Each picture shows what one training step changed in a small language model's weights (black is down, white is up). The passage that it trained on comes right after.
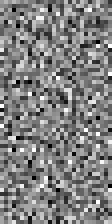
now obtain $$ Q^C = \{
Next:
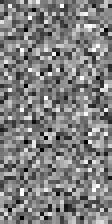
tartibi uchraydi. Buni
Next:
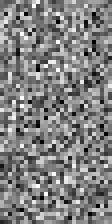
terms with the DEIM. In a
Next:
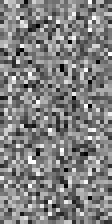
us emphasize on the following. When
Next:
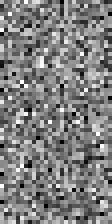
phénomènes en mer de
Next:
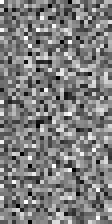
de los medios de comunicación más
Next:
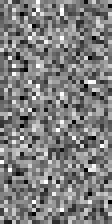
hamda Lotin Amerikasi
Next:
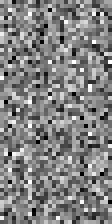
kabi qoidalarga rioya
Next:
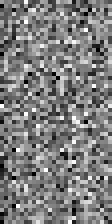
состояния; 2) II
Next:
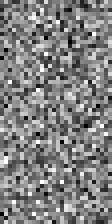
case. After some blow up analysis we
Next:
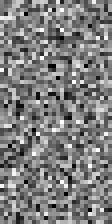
approach with respect to Refs.
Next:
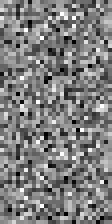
чесотки в России
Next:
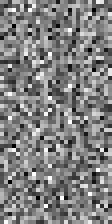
humanist education is required,
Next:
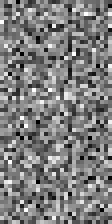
these types of boundary conditions, analytical solutions
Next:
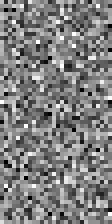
connection with Howe dual
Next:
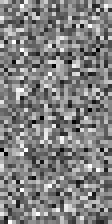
followed by a forward pass.*/}\\
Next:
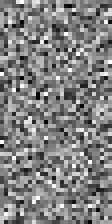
$\F$ in a new context. In
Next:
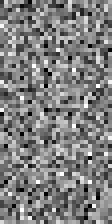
a more complicated multipodal
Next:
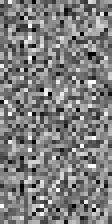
va iqtisodiyotning kompyuter
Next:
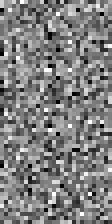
on the other hand, \begin{equation}
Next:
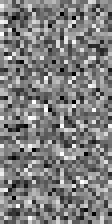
в породах террикона
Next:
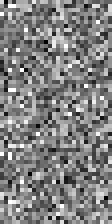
aerosol concentration levels
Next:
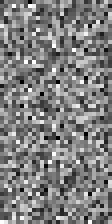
brengen door aan te
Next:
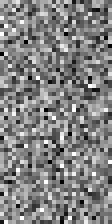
Fourth, we define probability as the
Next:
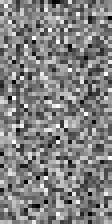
from the assumption $V\cong V'$ to
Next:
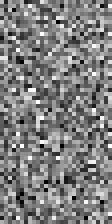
oila, tengdoshlar
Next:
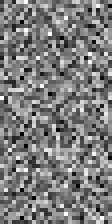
registraram. Os termos
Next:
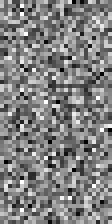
el periodo escolar lo que
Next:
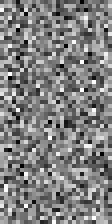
mintaqaviy integratsiyani
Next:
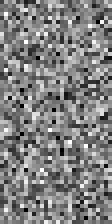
iye. Diametri 5 mm
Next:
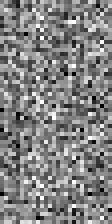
ТЛО у больных РА с
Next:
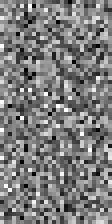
de bord équilibré
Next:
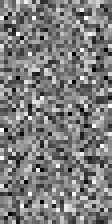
no disfrutar de las mismas
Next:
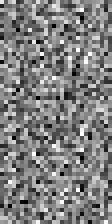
competence in students and
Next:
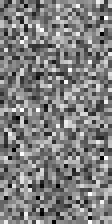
sendo a linguagem
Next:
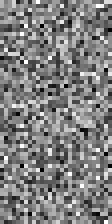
of spatial-mean zero functions;
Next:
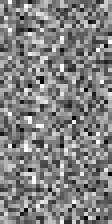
— bu xalqning yurak
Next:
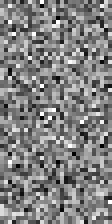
menggunakan jam bermain
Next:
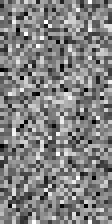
\label{rem: H_0} This
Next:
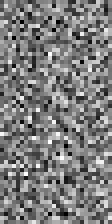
uning ortida etalonlarga
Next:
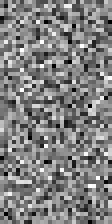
$$ we arrive at the statement of the
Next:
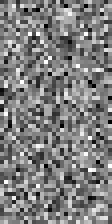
\item[(b)] There is a
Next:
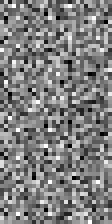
theorem shows that if the second case of equation
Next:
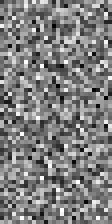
is a tensor product of the local
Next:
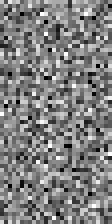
group of permutations of the triples
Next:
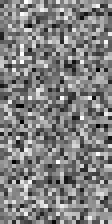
nomi dinorlarning old
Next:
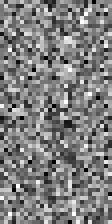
\vert \xi\vert.$ It follows that
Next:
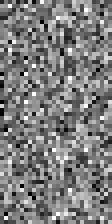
menjadi 95 % , berarti
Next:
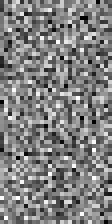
in the non-critical case the
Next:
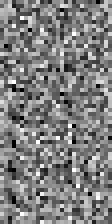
qualidade, elementos que se
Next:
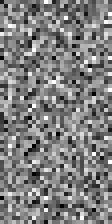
of Stirling numbers. First are
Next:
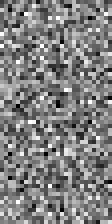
the internal DLA depends on
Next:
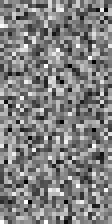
can be seen either from the representation through the
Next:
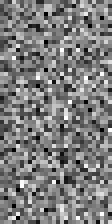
alternative au commerce
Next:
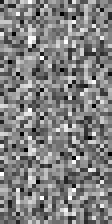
і суміжні права»
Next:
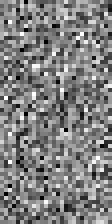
yapma durumlarına göre
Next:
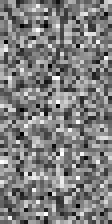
(obyektiv) miqdor.
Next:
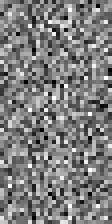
pair that can be deformed to touch
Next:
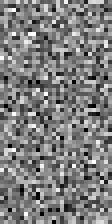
lengua, geografía y
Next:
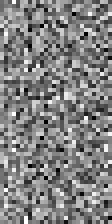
based on several steps, some of
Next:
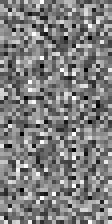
получению полимерных
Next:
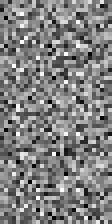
already encountered in the
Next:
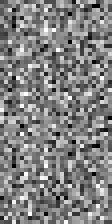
the curve $\Gamma.$ %\linebreak
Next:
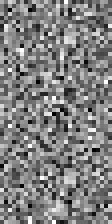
% The following output is useful when
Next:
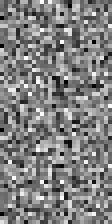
role in the study of potential modularity
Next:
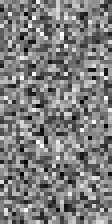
memerintah atau
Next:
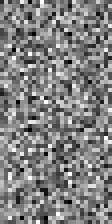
in the individual ballots
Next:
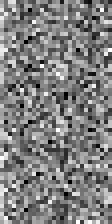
environment. By the end of
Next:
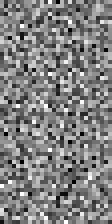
group $F_b$ on $b$
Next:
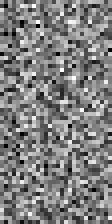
eficaz, promovendo um
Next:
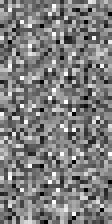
Основная мысль
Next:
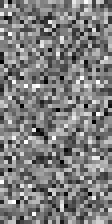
residues. Given a a
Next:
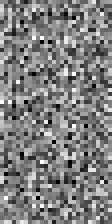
усе більше починали
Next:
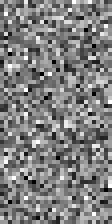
el proceso de inversión. Por
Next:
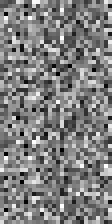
bijv. J. L.
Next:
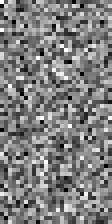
lattices in $i\liet^*$;
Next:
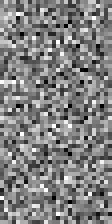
$4\Gamma$ and scaling function
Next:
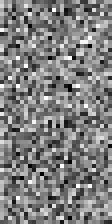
del poder, es necesaria una comunidad
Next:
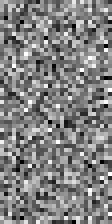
let $\#_{max} S$ be the
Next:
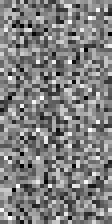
show that the sequence of approximated solutions converges
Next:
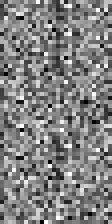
the set of finite non-empty subsets of
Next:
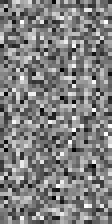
базується на таких
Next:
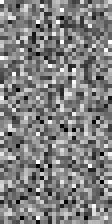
выделены ключевые
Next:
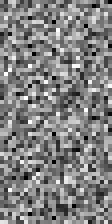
A purely left affine
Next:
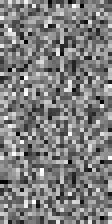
V_i^*$ for all $i$, then
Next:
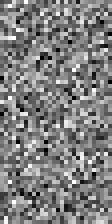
$\mathcal{D}$ vanishes with
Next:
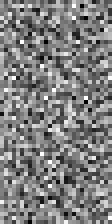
sous serre pour la région de
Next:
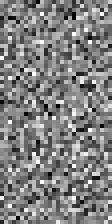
are considering four distinct tests
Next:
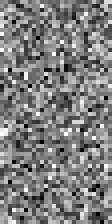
keltirilgan. Kalit
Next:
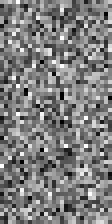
v \rbrace * Y)$.
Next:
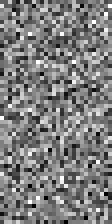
qizil kitobi" ga
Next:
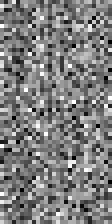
трактовке типовой
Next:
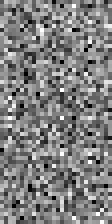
équipes terrain et la
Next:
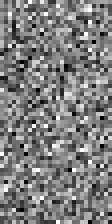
crítico. Cabe destacar
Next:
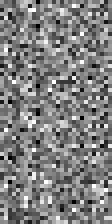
issiqlik diagnostikasi,
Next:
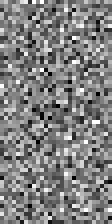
is often more convenient to express
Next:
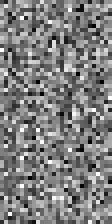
wobec podmiotów
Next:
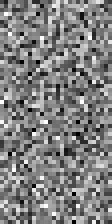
Van der Waals interaction in the
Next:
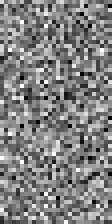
for each compact set $K\subset
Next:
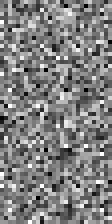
\cite{DLW} for polynomial
